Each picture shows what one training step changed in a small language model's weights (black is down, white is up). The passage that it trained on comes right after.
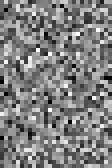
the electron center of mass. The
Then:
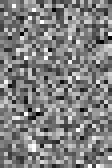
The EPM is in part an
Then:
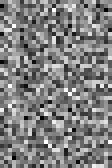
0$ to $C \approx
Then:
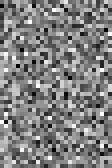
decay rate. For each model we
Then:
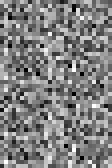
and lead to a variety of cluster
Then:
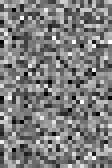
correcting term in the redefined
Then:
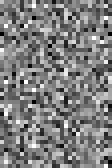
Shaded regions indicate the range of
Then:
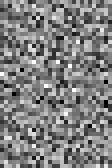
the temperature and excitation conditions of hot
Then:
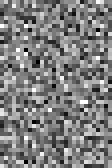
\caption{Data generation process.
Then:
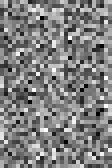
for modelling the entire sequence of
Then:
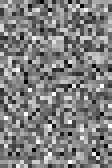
\(n\), thereby avoiding
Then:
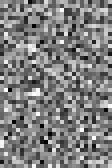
from the one-gluon exchange
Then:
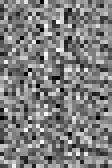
magnetic-like fields at zero
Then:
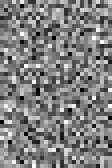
all intensities and thresholds.
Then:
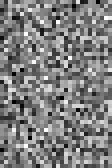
KVM kernel module and runs
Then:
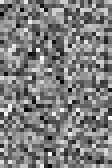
times are assumed. Note that the
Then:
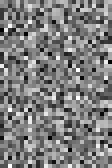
time-dependent coupling between the radial
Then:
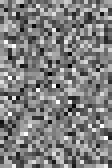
probability for their disappearance is
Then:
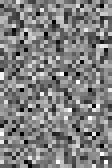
statistical measures of nonlinear structure formation,
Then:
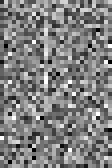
the {\em exact} exciton creation
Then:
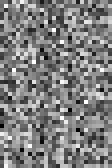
black hole and the inertial
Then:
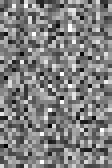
Wakefield Accelerator
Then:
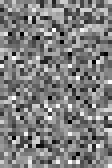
$f_z$, so initial
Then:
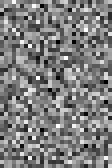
above the midplane. When the
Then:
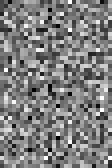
Instituto de Salud
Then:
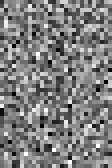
masses is localized at nearby
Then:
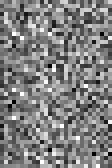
multiple stimuli relative to a
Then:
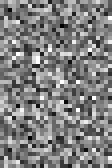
been generated on studies related to
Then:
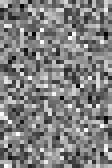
with acoustic and optical phonons
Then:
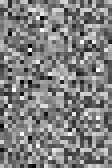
for negative values (for the
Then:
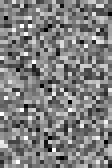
largo Pontecorvo
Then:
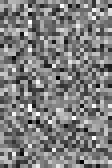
ones which consist of alternatively
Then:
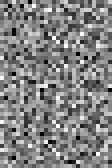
namely, correlators of the form
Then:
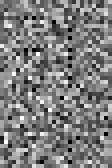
system and is shorter than the scale
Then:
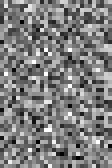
invariant quantity $\zeta$, which is
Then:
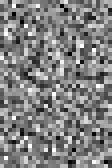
equation under a disformal transformation .
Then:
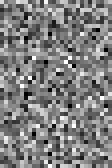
disorder resulting in a smaller change in
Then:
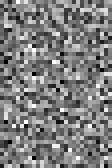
profile and the surface flow layer thickness
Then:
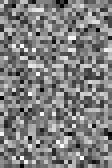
of the National Energy Research Scientific
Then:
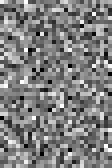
area. Figure 1(a)
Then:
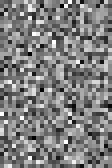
As the synthesis temperature increases,
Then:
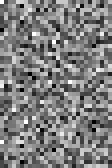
highest weight condition that the operator
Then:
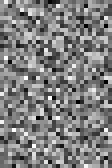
a white dwarf. Note that
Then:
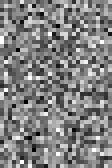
superpositions which we consider rather
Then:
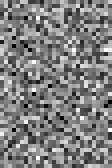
in terms of the pion field,
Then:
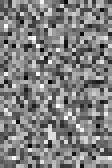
parameters calculated using ($5\times
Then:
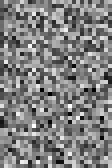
the magnetic pressure. We then identify
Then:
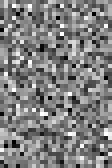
disclose the effects of the
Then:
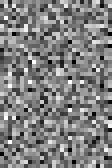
}1\leq k\leq
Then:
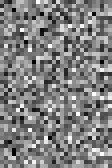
suitable pump speeds while investigating
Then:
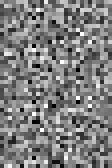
photons and signal photons in parallel
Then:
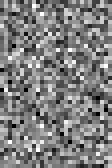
\STATE $\sigma \gets
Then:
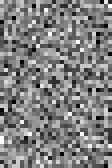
clean $\nu_e$s
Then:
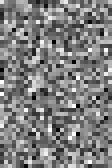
memory. Therefore, we converted
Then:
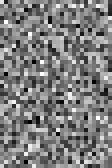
large diffusivity of the
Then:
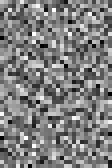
of the reference frame. With the
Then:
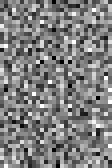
\\ Personalizing Search
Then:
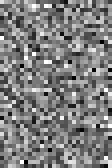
The right-hand side panel shows
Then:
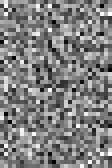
we reached short circuit current density and
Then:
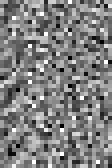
Alice Wallenberg
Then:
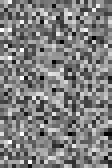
the other or to obtain the better
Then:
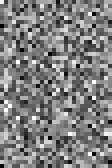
sensitive to the on-shell region
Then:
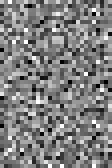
i_k\in I\
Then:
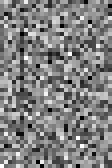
utilized to perform analyses on
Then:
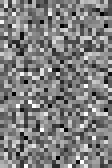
power harvested by energy
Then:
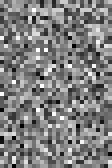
$msg$, and adds
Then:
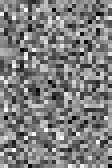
engineering, benchmark} \vskip
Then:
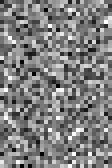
pass through an X-point type
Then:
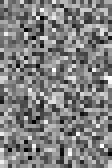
the potential quantum advantage, which
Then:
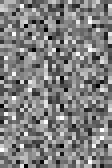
\acronym\ inference
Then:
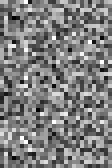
versus host galaxy absolute magnitude). As
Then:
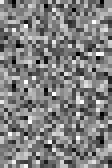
avenue of investigation comes from
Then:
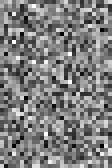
visualizes the internal memory of a
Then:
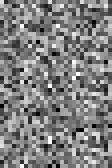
de Barcelona,
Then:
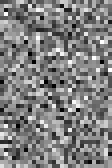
were: deep potential wells,
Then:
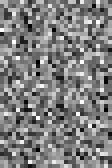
detect both local and global patterns.}
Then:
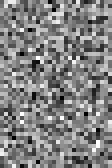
expressions}. For simplicity we assume an
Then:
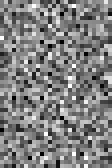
a Hopf algebra module of
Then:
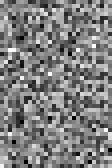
measurement of power, since that will
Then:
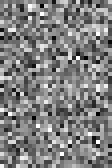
While there do not exist equally well
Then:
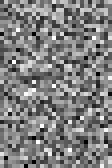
the helium isotope ratio for the
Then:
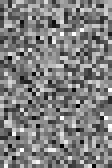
coupling-delay lag time
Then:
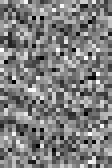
used in many applications. Fig.
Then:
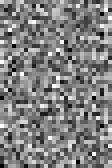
half times as many monomers
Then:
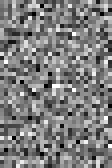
Thus cosmic ray spallation
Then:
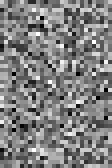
for function and field, we denote
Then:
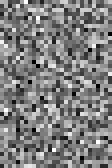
in line with values recently reported in
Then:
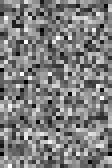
frictional force is essentially independent
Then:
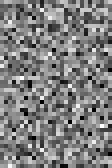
known orbital periods, as this information
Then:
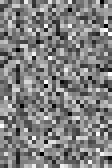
modelled pre-stellar core show
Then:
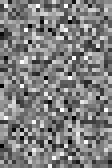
(VSM) for films made
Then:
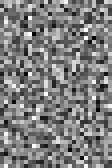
hadronisation lead to non negligible
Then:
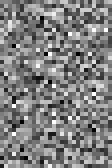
that it is possible to obtain
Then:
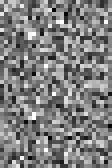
technology elements in detail} The
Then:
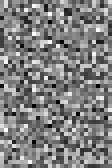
by \begin{equation}
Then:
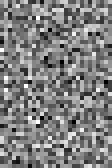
in both left-moving and
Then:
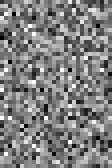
(Lillis et al.\
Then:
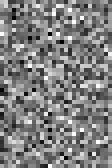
with 6 by 6 gold atoms
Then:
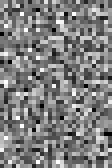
errors due to the uncertainties in the
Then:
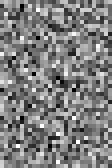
may therefore reflect differences in accretion efficiency
